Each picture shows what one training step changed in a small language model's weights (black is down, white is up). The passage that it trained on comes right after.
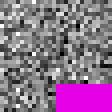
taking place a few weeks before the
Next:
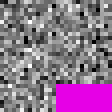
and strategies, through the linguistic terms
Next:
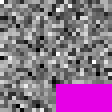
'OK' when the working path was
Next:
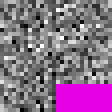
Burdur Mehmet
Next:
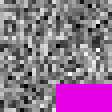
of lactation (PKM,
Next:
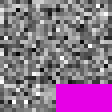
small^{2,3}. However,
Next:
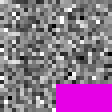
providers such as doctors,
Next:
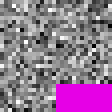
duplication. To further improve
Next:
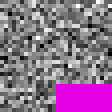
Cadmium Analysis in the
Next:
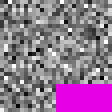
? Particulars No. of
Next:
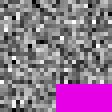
two stages. The first stage associates
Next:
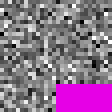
This method also has less accuracy and poor communication
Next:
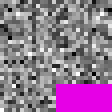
For example, “investment and
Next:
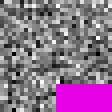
In this paper here we summarize that
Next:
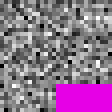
to catalyst con- Fig. 1.
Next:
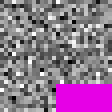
which has a point finite open
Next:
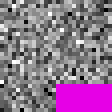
also mention that the adhesion of
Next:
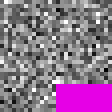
hexadecanoic acid
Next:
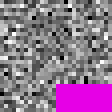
Ambassador innovation, which is
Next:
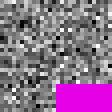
ordinary people will understand. 3.
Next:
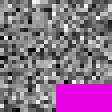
Cu^{II} complex show 1 :
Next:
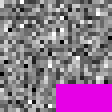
detection of mycotoxins in
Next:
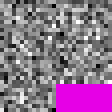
remnant cells that can regenerate
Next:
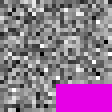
fuel element based on neutronic characteristics
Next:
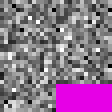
and high spatial-temporal resolution;
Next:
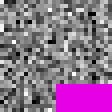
instrument used for data collection was a
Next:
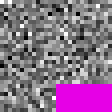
its purpose. Consumers will come
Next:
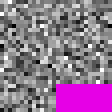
past [3] and the AI platform market
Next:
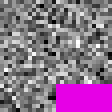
indicated that cognitive impairment was
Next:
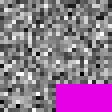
in the development of educational information systems with an
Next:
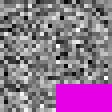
the concentration of the element in the sample.
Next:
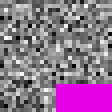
with a deep association metric.
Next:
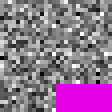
analysis, and variance analysis Economic
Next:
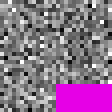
1. Santa Ana and
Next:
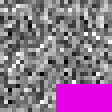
of entrepreneurs with
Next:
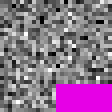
respectively. The activity will be considered high if
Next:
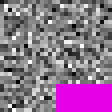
on AI in Recruitment:
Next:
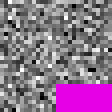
regular expression over $T \times
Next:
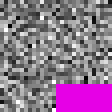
Master's Degree []
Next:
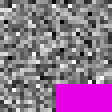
individual cognitive differences to better understand the
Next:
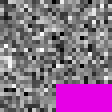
forecasting Malaysia population
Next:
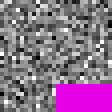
than skimming and scanning
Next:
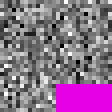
points; e - window 150
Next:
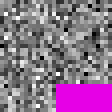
g/L found at station
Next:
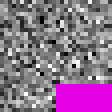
rest of the responses were negative. This high
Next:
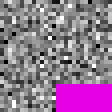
2025). As settlement
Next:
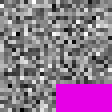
example, a 4 to 5 fold increase
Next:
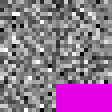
the al-Atrash family
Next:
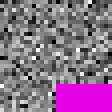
*Pandu Roga*.
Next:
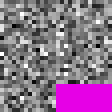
questions that match the interest of the
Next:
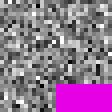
necessary to enable sufficiency
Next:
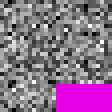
to learn some rules and particular forms of
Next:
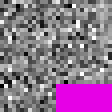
flow lack of convergence. However,
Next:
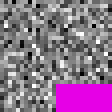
to apply the game of reaching
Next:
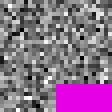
Mental Disorders) classification.
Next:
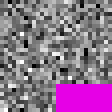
Moscow, Russia.
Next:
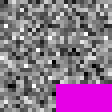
very uncommon but important
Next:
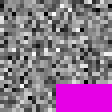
simulation and c) difference between b and a
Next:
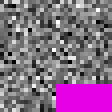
MODULAR DESIGN
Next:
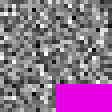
secondary education in Nigeria is for six years
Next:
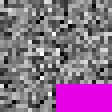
ADASYN tries to overcome
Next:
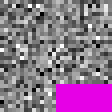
policy, increasing the state's fears
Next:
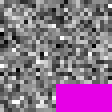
digitization-related activities can be
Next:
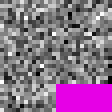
10% bioethanol by volume
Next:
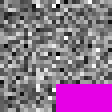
the emotional stimuli has been
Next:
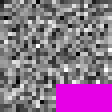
the initiative taken for fulfillment
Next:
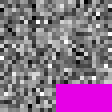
Andrea Hilborn*
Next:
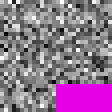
pendency of the maintenance
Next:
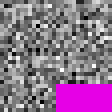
to present conditions, depending on the share
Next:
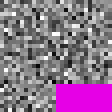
are given in Table 2. The
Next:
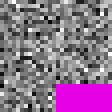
and Editing. Merve
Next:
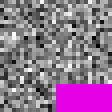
stamp duty based on the
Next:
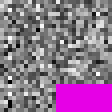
indicates that the free energy changes during complexation
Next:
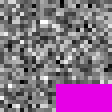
6 items, the number of indicators was 23
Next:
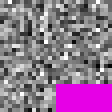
of climate change and increasingly vulnerable
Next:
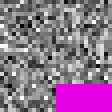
of prothrombin according to
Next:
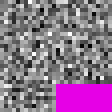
order $\nabla T
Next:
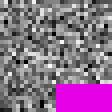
the number of index become high means that the
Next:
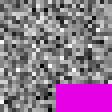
heat source, q_0 is the
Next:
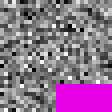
the years, we can easily use a
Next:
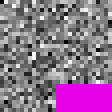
include the following: - What are the
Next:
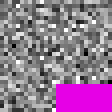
and *Serratia
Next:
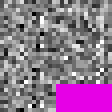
of employee placement, training, and
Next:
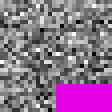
provided food security to the nation by providing
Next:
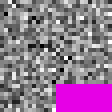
2014). Overall rates of
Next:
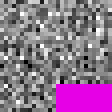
distributions are slightly negatively
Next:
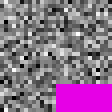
the shadings indicate the variability expressed
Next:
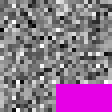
which are therefore again scaled
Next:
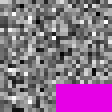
Karlsruhe Institute of
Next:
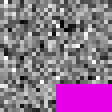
much more effective when compared to a traditional
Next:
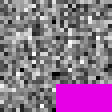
throughout. The mixture was then
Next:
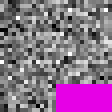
CPU factor to trade energy for
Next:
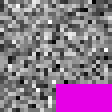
was consumed the meets in
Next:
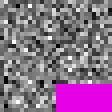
HFs can be assessed through different
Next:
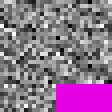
goods and services in annual terms. According
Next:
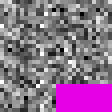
than those found in the literature and, due
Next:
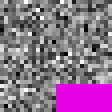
isolates, Linezolid exhibited
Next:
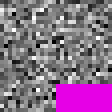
Mayumi Organics kept
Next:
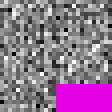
languages and cultural contexts
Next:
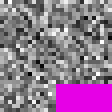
of FDM (L_h and
